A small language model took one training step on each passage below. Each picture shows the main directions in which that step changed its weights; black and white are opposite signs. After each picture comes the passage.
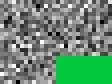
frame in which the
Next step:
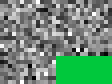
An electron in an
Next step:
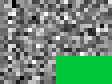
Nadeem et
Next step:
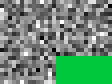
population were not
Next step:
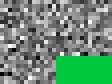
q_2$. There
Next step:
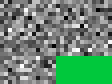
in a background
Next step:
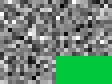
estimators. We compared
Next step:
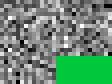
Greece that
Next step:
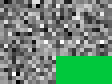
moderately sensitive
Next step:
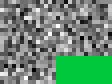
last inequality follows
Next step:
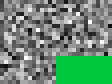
knowledge, to calculate most
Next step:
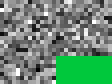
\end{align} The
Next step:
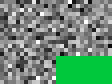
an imbalance between
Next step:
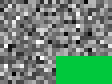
studies. ##
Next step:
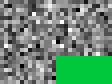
Comm. Algebra
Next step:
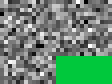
the abundances of
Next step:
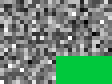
coupled via
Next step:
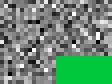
looting rates.
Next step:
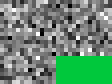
Subject to:
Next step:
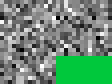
we motivate the need
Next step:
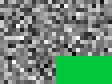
their performance levels.
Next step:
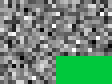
system from the ion
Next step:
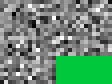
the equilibrium
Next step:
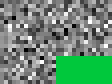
$\Delta n$ students
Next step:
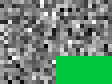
Material for:}
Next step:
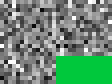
works* (2nd
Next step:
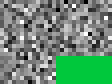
was explored by a
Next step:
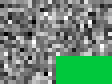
M.$ It was
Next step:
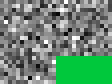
contact model. The
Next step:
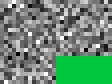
identities of lower
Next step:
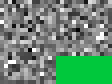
to the conception of
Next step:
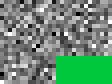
the two-dimensional matrix
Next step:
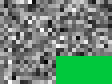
contributor put
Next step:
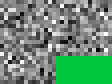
Procedure was
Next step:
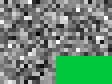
to do the job The
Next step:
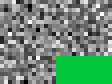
In 1-dimensional
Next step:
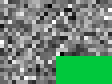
it lucrative in
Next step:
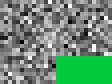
matrix element of a density
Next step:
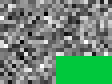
verifying the above
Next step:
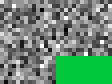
also the remark below
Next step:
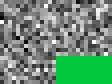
we transform the CH
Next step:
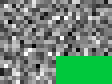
our previous weighted
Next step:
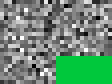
point of view of the
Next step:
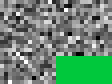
current requirements of the
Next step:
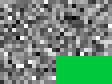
black dots that
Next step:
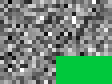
of one event per
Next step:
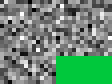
W., Zhang,
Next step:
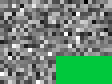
harmony in the
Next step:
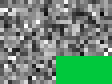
State Budget
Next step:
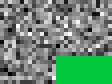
all series of this
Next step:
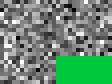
determine the effect and
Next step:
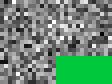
and calculate their average
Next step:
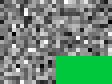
from PBS over
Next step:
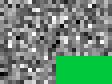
is well representative. It
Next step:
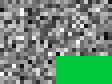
the craft's
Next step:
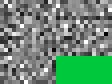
Feed Conversion
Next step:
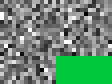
it is easy to
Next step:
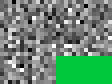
cases, {\em
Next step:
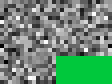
obstetrics and
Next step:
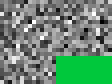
involves the modeling of
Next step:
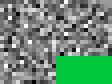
pipe has a
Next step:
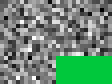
from \cite[Table
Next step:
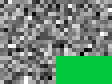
in this paper we only consider
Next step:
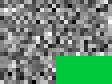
PN corrections are
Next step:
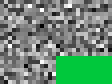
descriptive method of
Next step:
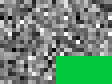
this point, and treat
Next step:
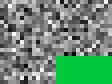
activity, we have
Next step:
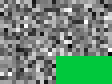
that stimulate and
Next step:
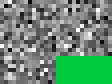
God. In the
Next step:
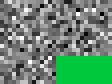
product data model. For
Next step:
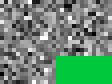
to the structural
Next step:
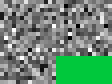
associations between the first
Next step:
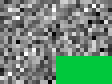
declare that they have
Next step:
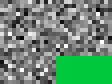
range. In other
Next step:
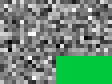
bounded by an acute
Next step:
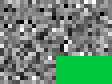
the Galactic
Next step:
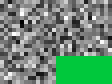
conserves spin
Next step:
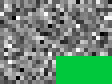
-K and K points can
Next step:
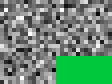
considered to contain hand
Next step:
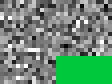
our major findings
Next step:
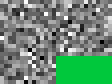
gain a deeper
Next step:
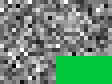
was included in the
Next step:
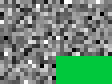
they are not used to
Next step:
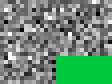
\\ \hline YMH
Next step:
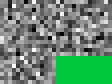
on the cube
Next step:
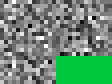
be the critical parameter
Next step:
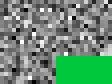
at coexistence at
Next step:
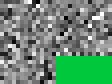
Localization of
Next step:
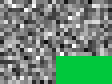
Schools in
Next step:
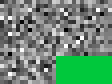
this paper, the unit used
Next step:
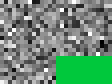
to be located right
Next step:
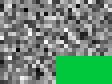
a value fixed to 1
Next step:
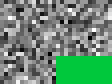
great success.
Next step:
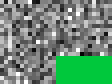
tools that are
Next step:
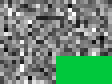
dark cavity
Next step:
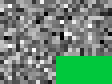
25th. This
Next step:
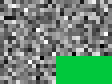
overall brightness or
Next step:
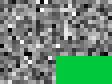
paper). This uses
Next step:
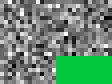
B C J J J J
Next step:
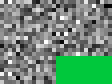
and section 4 gives
